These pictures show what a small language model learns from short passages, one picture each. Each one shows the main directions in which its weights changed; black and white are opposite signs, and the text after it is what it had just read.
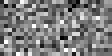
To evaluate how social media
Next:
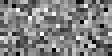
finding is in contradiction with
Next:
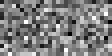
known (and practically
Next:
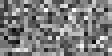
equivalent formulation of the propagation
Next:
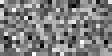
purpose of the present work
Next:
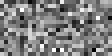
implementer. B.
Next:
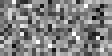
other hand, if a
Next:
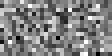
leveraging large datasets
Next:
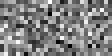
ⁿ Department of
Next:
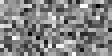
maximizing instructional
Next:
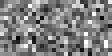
striving for alternative
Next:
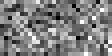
known, in the late
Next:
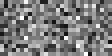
call a ternary
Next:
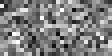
finish the proof of
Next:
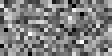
of the core issues of
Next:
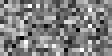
compute the flux of particles
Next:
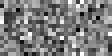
of Theorem 2 in
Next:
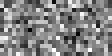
of the angular resolution of
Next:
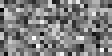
of chloride
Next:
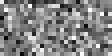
and external influences.
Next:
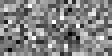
Discussion Gastric
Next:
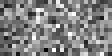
are shifted to the
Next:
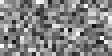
graded materials, with properties
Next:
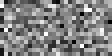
of crab
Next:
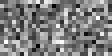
\times (A
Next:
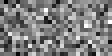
not need to be included
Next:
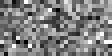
Because the clipping is
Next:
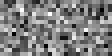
so, for now,
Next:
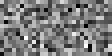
separately as an object
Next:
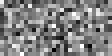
and equivalent to P
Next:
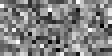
4 animals,
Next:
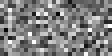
to those of conventional
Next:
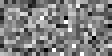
in Newtonian dynamics can
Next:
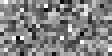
differences. Additional information
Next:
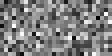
testing system. -
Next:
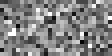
could only take eight
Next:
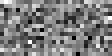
is clear that its norm
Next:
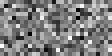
the dark Earth from
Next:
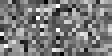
sizes. The change on
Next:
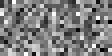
Biological Diversity
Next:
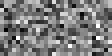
of the reverse of
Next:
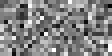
BERT &
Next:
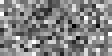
recorded in last several years
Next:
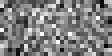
for seamless
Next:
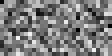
with both $p$
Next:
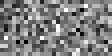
make the periodic potential
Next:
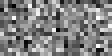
and creatinine
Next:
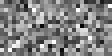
(level one) because
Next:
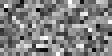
both the reduction peaks
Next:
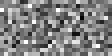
other shelves correspond
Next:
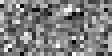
as well. As recent
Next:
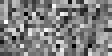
\leq 2\parallel
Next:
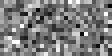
in our study, hence
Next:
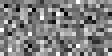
its conceptual and
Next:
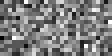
One simply constructs a
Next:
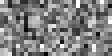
[4]) to derive
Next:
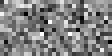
coarse to yield
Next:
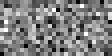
$\eta$ induces a
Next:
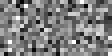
Here, we neglect
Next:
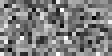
the QMS The organization
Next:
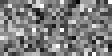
with the properties\\
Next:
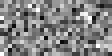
corporate social
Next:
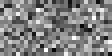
are the cause of the
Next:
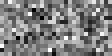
through his activity.”
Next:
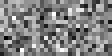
different heuristics based
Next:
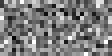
and simulated in 180
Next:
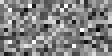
employ complementary pass
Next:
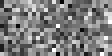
the EoM
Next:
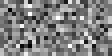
we also use the fact
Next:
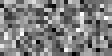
of various vital
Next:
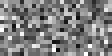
magnetic fields ranging from
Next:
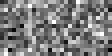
Frequency Percent
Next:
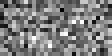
expression for the rate of
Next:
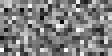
any decision-making
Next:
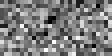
entanglement plus
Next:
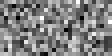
aimed to compare the
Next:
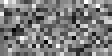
is satisfied by the
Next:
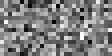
\\ \noindent C.
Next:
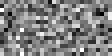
those of Paret
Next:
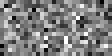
the independent set of a
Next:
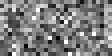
Journal of Robust
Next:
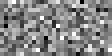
semena na
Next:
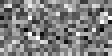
be the normalizer of
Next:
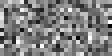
from fixed nodes. Thus
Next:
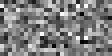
of four evaluations of
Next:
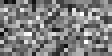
is essential. \smallskip
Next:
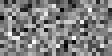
tools in the preceding
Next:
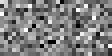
relations may occur. The
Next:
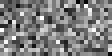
acquire equal opportunity to
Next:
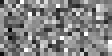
odometer and
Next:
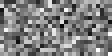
of transversally unstable
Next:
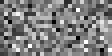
following the relationship:
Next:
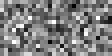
her good health,
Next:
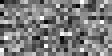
takes decisions about which
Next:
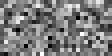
with a given state
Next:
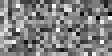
\ \mbox{for
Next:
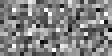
Sofia approved
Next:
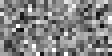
“Elements of
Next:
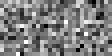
two-dimensional coverage
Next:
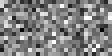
the BrW and
